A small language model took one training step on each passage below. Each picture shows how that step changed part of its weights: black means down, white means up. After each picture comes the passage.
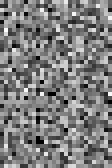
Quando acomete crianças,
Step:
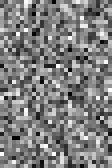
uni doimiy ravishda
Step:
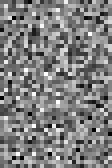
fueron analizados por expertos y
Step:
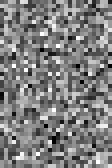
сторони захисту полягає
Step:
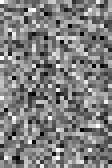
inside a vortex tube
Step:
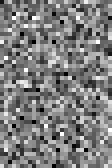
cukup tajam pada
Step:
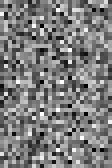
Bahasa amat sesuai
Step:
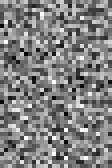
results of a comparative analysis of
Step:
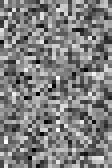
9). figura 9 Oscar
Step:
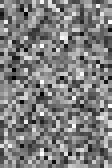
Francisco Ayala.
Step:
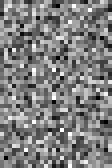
cotidiano que hacemos
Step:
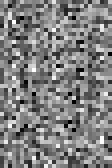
feitos a nível de outras
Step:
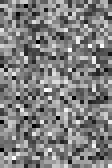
Велика Бабка.
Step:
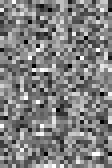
(stabilité externe)
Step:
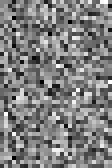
Muitos arquitetos chegaram a
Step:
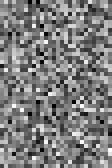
Maricherda VG.
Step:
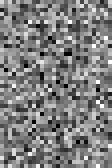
***Таянч сўз
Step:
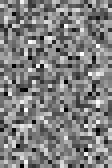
способов их перевода на
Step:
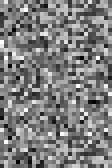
5. Nishonova
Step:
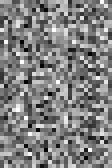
(IDE) chinoise de
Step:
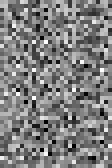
تھے۔ آپ کے
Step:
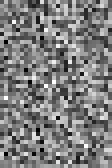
N. Nwafor,
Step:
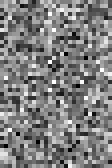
представлены результаты изучения
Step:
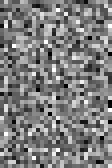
com o plano de trabalho proposto
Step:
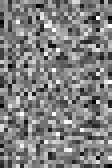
Assim, a APS tem
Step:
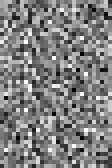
tashkil etilishi lozim.
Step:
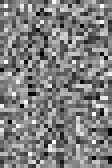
instaladas para el mismo fin.
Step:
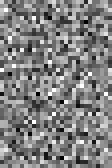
directions of action should be
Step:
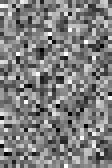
сезонного хода уровня
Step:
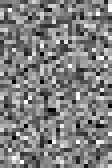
de détruire les germes
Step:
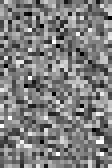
al menos de nuestra de investigación,
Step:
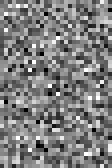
que eu envio o
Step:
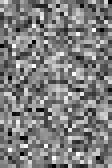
de compréhension et
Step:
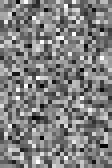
Avstraliya nafaqat
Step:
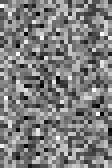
Лаври. Ті,
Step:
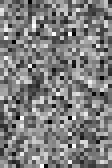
Bidang keagamaan
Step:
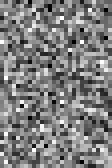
pericolul nu rezidă
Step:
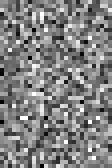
/ bóhò /
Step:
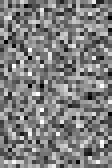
condições dos equipamentos, bem
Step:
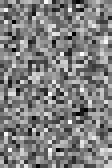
saat ini bootstrap
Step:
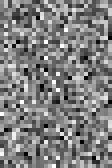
Engineering**, v.
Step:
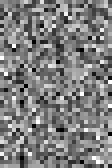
gar bilurman, Yaqin
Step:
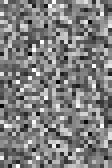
op het niveau van de
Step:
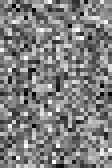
qo'mitasida bojxona
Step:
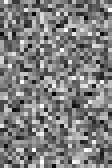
bronprogramma gelijk is
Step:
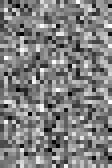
un'efficace mediazione per
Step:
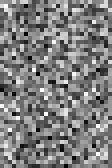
Методи оцінки і
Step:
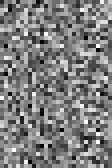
ne'mat, ulug'
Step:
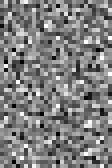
sendo assim, a tendência é que
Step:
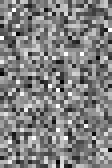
взаимодействии и
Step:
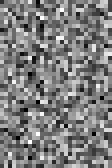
texnologiyasi – interfaol
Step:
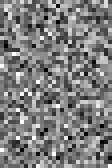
Ректора; 2 –
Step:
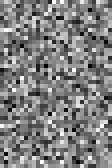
lubrication function of
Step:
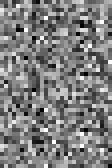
investitsion faollikni oshirish.
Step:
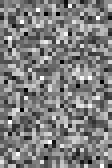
It examines the use of
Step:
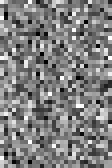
Inhalte zum Umgang mit
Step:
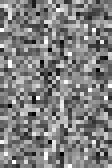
на язык. Ключевые
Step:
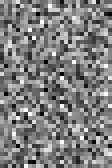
ifs and ans were pots and
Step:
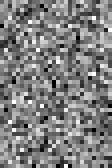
modo inidôneo**",
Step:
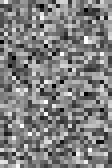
de estudo Autor/Ano
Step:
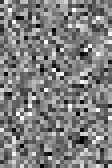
gran empresa con >100 trabajadores (20
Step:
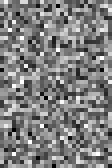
uma teoria exclusivamente
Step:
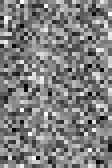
qatorda charchoq,
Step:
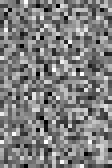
do Júri e o
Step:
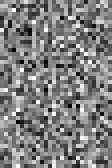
ta'lim va tajriba)
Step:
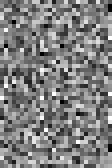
des cerveaux est un
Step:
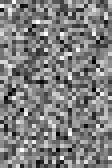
Швейцарии не
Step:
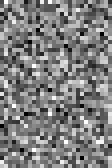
algoritmos de aprendizado de
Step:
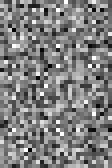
süreçleriyle hızlı uyum
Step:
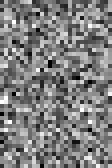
rigorous analysis of secondary
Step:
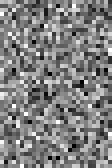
so‘zlar:** kichik
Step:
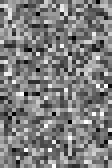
України). Після завершення
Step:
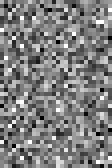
yaxshi munosabatda
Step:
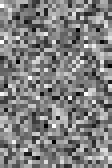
Зокрема в багатьох
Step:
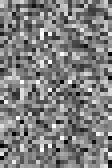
Özellikle kısa zamanda
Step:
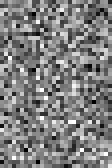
dasturlardan foydalanish o'quvchilarni
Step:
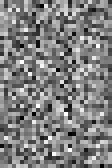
Educação Profissional Técnica de
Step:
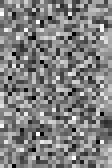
va suzuvchanlik kabi
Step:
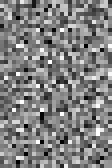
новые схемы
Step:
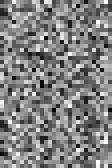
Ҳаётнинг бола
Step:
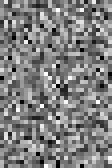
reais. A falta de um
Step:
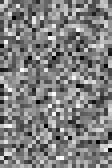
son las tareas de la
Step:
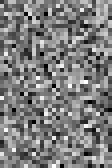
dedo, pérdida del
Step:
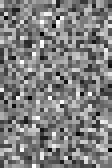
s'adapte face à une
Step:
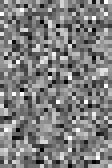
другими неспецифическими
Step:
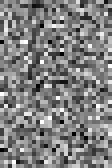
palatasi qaror qiladi:
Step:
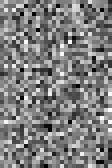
cho'l sharoitlariga
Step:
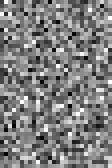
o'zaro semantik
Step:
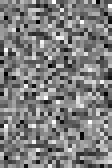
consistiu na identificação de
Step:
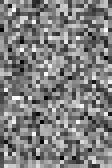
the subject increased,
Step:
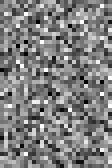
resumen era demasiado
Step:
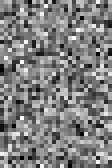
karena komposisi cairan
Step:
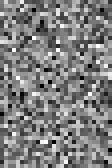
980 nm, reduce la
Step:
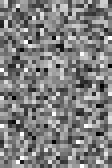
é limitada por falhas na
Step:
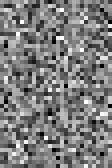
texnika universiteti professori,
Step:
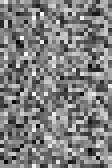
a produção mundial de
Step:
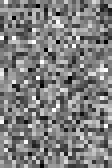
tebranishlarga ega
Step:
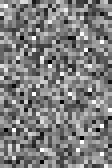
комунікативних складників реалізується
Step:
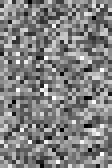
від використання ШІ, які, на
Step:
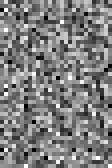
van 'optie 3'
